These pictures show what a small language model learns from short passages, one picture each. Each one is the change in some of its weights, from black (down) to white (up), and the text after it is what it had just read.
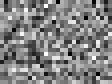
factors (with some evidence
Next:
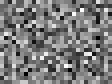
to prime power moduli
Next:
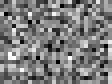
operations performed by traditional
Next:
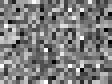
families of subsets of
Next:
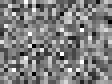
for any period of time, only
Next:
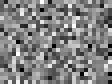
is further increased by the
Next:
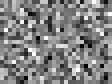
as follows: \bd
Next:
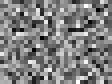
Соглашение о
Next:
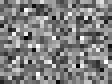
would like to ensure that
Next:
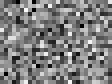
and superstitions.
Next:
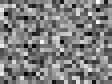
is not clear how to define its
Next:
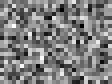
II*, gdyż
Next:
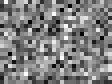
solvers the configuration of
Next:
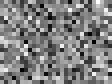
Variables & Details
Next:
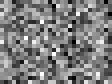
manifiesto lo que de
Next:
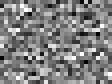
Out of Order
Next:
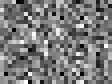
some open neighborhood
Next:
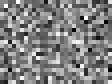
other and travel with constant
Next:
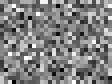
Ф. Мақол
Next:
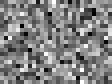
Relations), 76,
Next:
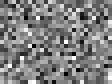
for Daubechies
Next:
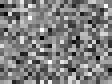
is estimated to happen
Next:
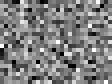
in a bounded region and focus on
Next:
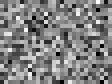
is a concept, which
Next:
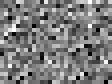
of interest The authors
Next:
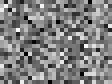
For completeness we mention
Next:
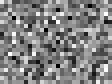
by replacing one of the
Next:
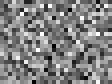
obstacle to access
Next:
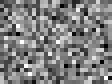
drugs were injected
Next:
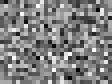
farm systems and geographic
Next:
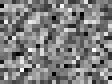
Handänderungen in
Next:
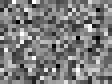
to work harder to improve
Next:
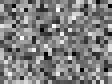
rule $$(x\otimes
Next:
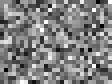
blood groups). It compared various
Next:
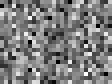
due to the nature of the
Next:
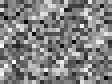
o desempenho do
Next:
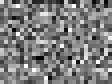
connected to high-voltage
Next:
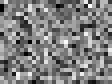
suhbatlar va
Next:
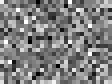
with reactive solution components.
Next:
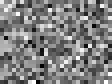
to compute. Then these points
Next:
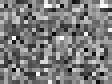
requires a widely open
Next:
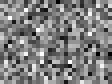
extremities were the most
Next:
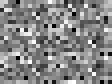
оилавий ва
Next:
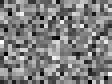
recall the definition and
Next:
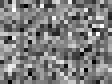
this issue. Suppose
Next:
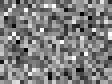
defined for Fredholm
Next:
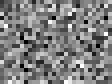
perspectives towards
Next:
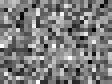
Best Editor -
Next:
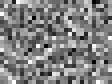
known that there is a need for
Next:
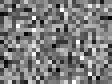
effects of thermal mass
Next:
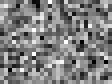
of the church portal,
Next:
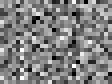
admittedly take different
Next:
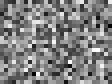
which have hit the most
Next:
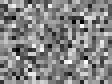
de conhecimento,
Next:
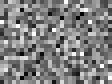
the “Identification”
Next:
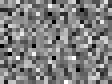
recently by Fuoss
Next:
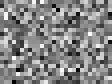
типов. –
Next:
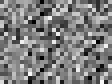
exactly one other finite face
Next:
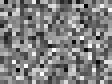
suspect. Any data from
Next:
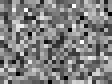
manufacturing any type of
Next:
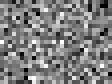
and Edelbrock
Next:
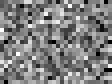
et conformes aux
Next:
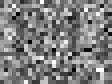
parto. Em sistemas
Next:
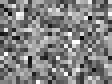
which also gives the order of the
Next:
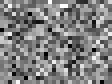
estudo considerado, os
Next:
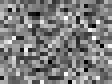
Now we interpolate between
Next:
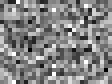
that there is a significance relationship
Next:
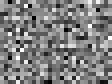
of datasets that include
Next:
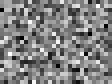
degli imperi*,
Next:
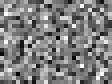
reduce turnover. In
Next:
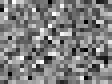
consider a multi-cell
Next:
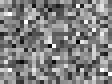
lebih interaktif dan
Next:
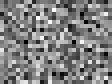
territoire ainsi
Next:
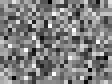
и культур-ные
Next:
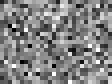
de la partícula al
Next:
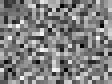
federal government and
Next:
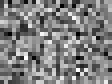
above, sloped,
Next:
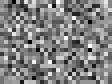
keng tarqalgan
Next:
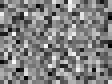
– апології
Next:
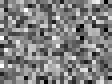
M$ is called {\em
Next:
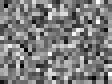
passing to the limit in
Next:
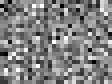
day 1st and does not
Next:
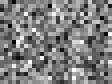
$0\leq i \leq
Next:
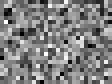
3.4 Hierarchical
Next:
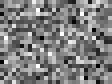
properties of entities in a
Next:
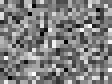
to the process of solving and
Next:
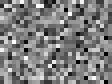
Integral functional;
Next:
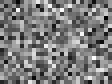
introduced to in his first
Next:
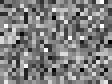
families. Health:
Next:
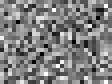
$r$ to prove that
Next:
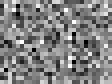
studi administrasi
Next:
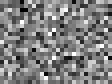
strategi yang tepat dan
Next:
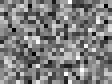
This subject involves controlling
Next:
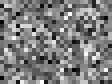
will be drawn on the
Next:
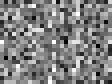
as the time enters the
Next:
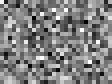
B below, which is interesting
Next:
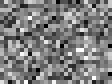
water column and decrease of
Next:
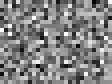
important fish species, thus
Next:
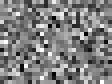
women during care. While
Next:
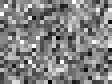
runoff curve number for
